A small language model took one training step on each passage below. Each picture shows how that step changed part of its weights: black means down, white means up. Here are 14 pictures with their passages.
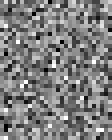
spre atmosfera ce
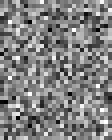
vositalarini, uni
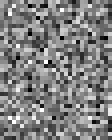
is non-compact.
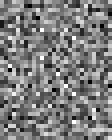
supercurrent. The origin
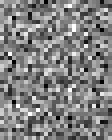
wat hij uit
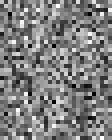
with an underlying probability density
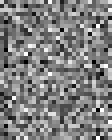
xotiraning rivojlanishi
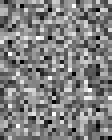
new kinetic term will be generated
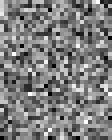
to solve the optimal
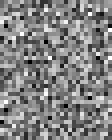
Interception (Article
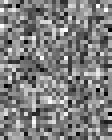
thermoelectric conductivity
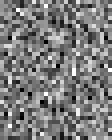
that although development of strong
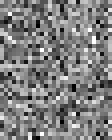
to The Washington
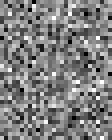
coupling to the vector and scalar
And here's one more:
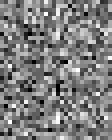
particularly pronounced
